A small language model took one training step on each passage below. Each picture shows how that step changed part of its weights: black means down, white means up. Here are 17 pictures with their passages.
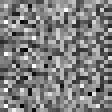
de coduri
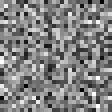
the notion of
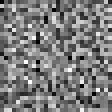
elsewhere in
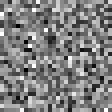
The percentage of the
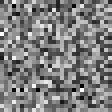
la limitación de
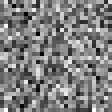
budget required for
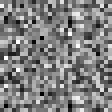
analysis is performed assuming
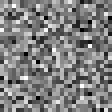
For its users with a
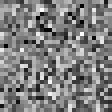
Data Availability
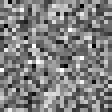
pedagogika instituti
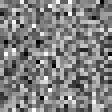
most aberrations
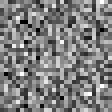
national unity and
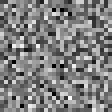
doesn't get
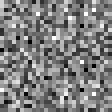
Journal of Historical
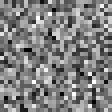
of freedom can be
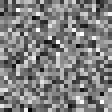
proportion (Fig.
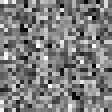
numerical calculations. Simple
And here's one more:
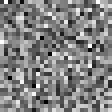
sec$ spills every
